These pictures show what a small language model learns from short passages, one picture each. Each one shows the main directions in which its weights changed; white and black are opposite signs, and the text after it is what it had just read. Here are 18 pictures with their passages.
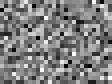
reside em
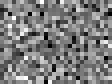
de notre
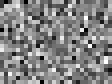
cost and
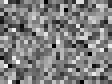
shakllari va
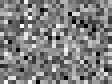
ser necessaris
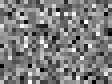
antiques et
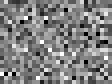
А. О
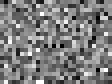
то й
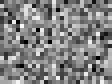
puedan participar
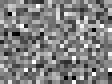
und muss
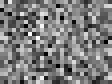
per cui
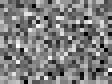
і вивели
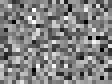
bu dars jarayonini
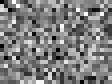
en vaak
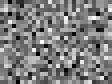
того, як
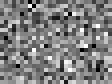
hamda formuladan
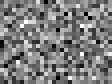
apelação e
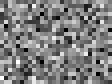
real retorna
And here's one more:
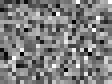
podem ser
